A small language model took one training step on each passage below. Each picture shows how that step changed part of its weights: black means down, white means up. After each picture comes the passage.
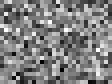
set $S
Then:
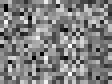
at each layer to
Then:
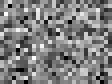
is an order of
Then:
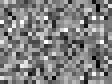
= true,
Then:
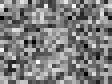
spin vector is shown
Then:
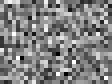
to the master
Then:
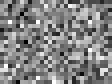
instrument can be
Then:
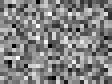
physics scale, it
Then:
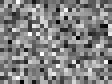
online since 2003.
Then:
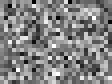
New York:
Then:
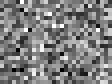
relation is characteristic of
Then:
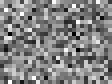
hotly debated
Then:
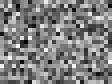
regret from
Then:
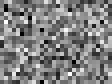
at the same time
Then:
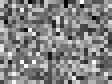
quem está
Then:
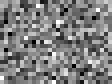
chain in Fig.
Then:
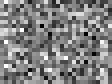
only one reflected
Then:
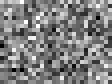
by the impact of
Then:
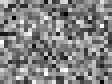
ou professionnel,
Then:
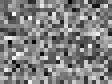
Forschung hat
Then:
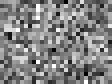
it here. A
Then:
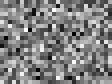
singularity is a
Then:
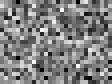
we convolute
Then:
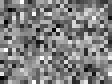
al. O bem
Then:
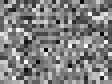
shocks) lead
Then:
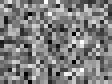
one of the boson
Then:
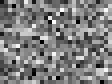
entre um público que
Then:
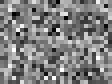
menos a forma
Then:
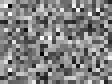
van dat hij
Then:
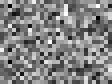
knowledge of feature interactions
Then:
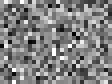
are random variables,
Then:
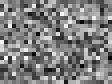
liquid crystal
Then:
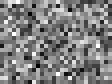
using the reference
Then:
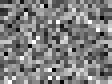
sense behind
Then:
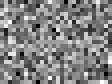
yang lebih
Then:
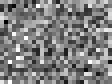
sources in BLI
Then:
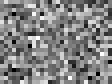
referred to as
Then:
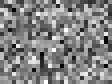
$\phi \equiv
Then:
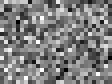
is calculated by the
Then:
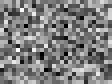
on the DCC
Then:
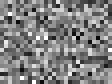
hold significant
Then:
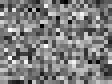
for large network
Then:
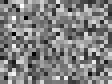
çok iz
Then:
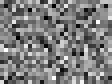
\newblock In
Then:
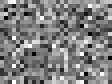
described in Table
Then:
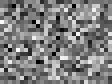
that molecular reactions
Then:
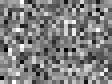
v) taktik
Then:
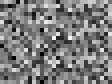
properties of the critical
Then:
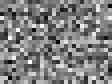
do Direito
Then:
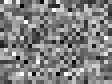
the galaxies in
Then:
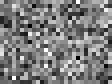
data and test
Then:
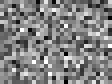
les Inondations
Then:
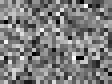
ham madaniyat
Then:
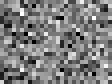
Materials Science and
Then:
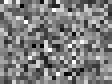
the frequency-independent
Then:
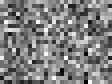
to be found and
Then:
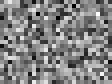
called the toward
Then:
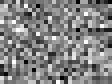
A shorter
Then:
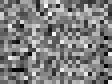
challenge of
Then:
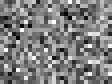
Information and
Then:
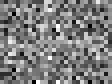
yang digunakan
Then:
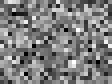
of the polarized
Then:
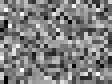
kelib chiqish
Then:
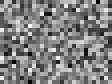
and assess the
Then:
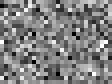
São Paulo, 16
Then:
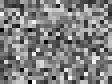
потоку в
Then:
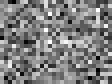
algorithm has an overall
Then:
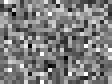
centered at
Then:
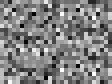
zu erkennen
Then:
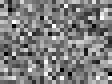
and convergence has
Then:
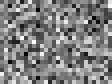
ota onasi
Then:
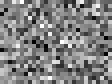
models viz.,
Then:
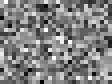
minimum (in terms
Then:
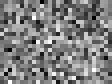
principle dictating
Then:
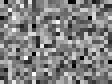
teknik olarak
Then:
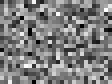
reconocer la
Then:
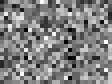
ishlarni tizimli
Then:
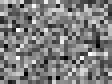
constant $A$.
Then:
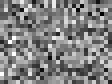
bases de
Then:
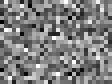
the boson integer
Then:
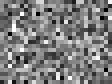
sifatida shakllanishiga
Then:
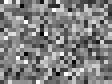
the partial
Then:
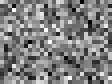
one can see that
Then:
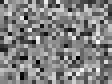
our approximated
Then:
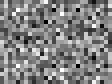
zu erwarten
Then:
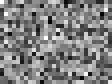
defines the
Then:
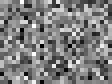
additional complexity of the
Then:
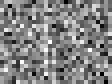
does not conform to
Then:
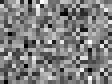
geometry we are
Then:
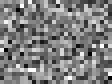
delle incisioni
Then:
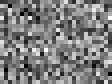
zu beraten.
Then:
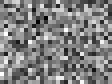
e modos de
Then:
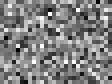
is gathered
